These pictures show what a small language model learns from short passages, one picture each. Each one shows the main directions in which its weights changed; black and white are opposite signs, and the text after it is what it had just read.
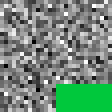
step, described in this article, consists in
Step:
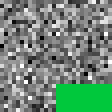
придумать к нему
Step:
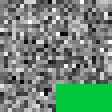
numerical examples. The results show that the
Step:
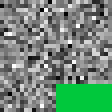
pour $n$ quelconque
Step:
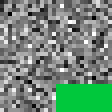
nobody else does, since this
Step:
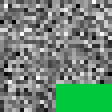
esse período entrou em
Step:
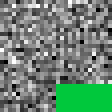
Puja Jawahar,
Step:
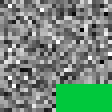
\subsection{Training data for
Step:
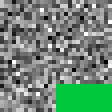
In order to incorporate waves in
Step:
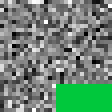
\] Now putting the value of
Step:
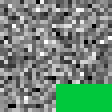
$\gamma^\textrm{MTM}$ against
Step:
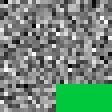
d'abord que de l'action
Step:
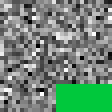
without consideration for the voltage
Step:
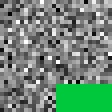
sequence in $\Sigma$ in which a word
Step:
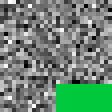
analysis and community detection algorithm followed by
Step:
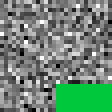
results very well (data not shown) and
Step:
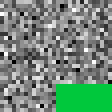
de mesmos autores, em que se
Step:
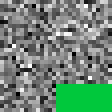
\begin{definition} By specializing
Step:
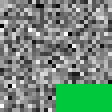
yaqinlik muloqotda
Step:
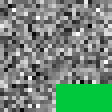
yirik bozor sifatida
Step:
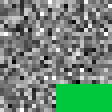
large planet candidates (radius
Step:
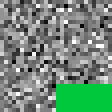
double blind peer-review
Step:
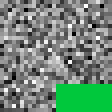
of a potential constraint on $\delta
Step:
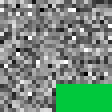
a Hamiltonian coupling operator. We will later consider
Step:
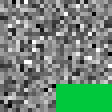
differential distribution for $\Lambda_c \to
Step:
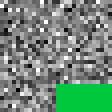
maupun dalam parlemen.
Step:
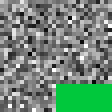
types of saddle-node
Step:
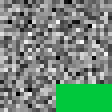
the flexibility of implementing
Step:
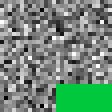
equipped with the new synapse
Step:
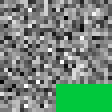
were labeled A-R.
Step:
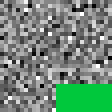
conditions for the sign controllability of
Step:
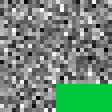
spin liquid \#20 in
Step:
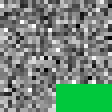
farqi t _{st} p
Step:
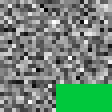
$[\mathbb{Z} \to
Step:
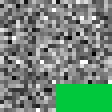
quel est le potentiel de
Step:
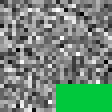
$\glimset(f)$ is a
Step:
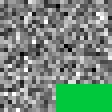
مزایا: ۱.
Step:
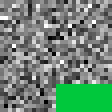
цифровом мире – одна из
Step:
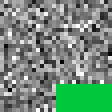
do Rio de Janeiro: o
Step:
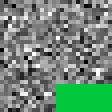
komplexeste und am
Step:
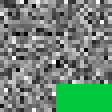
in a suitable neighbourhood of
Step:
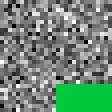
L(4,n)}, European
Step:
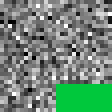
Gumboldt tilshunoslik
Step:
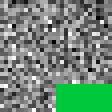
mi familia. 35. La
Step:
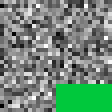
тушунамиз, лекин
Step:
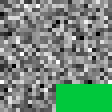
the ring, we finally find a rotation
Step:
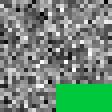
the results show the coefficient matrix is a lower
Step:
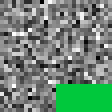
correspond to translations, linear transformations and
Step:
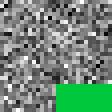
setor público requer uma
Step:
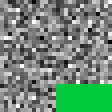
çok çıplaklığın
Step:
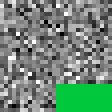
підготовки кадрів
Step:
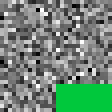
(%) WASPAS 9
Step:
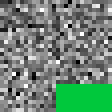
general formula \eqref{3.9}
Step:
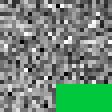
for NGC 1831. The red
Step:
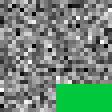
писателя «Об
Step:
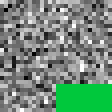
mean that the putative object assigned
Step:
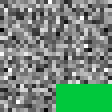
\end{align} with the usual
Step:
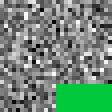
tovush kelishi va bu
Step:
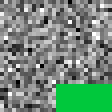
tashqari, transportda foydalaniladigan
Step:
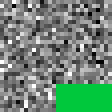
considered so far in the literature on
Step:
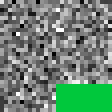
a standard deviation of 4\%.
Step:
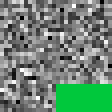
generation within the weak-interaction approximation.
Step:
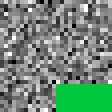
Section we display a more precise functional
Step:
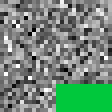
work of Kalman on full-state
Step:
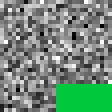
the circumbinary disc.
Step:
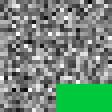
result is a value called p-value,
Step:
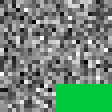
29.33 mm, below the
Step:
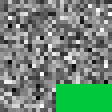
kennt Tools und kann sie
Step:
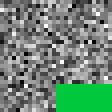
\subset \mathbb{R}$. The components
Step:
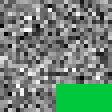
que la prensa marroquí
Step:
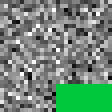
методы аудиторского
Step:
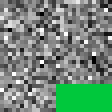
ilgili olarak "
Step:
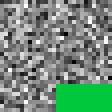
tail has been attributed to
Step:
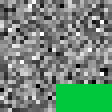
РФ, является то,
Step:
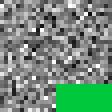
\renewcommand{\Ddot}{{\dot D}}
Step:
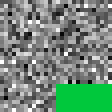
finite, as claimed. $\hfill
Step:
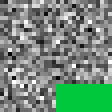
and a P-statistic of
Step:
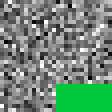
mulheres, a variar de
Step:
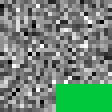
caprea* növlər
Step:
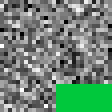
numerical simulations to determine the orientation maximum of
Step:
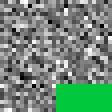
Finally, we conclude for the crossing number
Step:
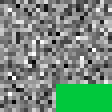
духовную культуру. В
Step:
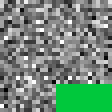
aportes, así como a las
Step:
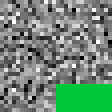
estruturas. A
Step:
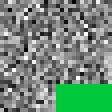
of meta-atoms in
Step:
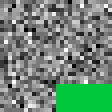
migran, telah
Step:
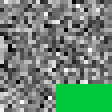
where $h$ is a genus of
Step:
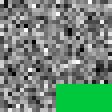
кг/га Ўсимлик
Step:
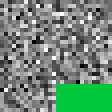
(haqiqiy ob'ektlar
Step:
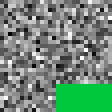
optical finesse F defined as the ratio
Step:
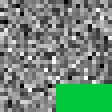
zone of the Langevin
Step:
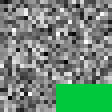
In pseudointegrable systems, all periodic
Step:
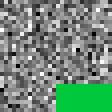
tomosha qilish juda
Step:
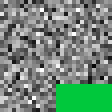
otra forma de interrogación
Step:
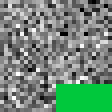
ko‘plab oliy ta’lim
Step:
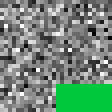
o'rganish refleksi,
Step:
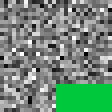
C. da Cunha Lima}
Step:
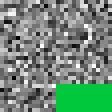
can all be easily computed. As it
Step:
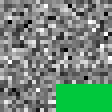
las bibliografías
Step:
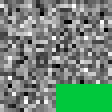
to node {$\simeq$} (F);
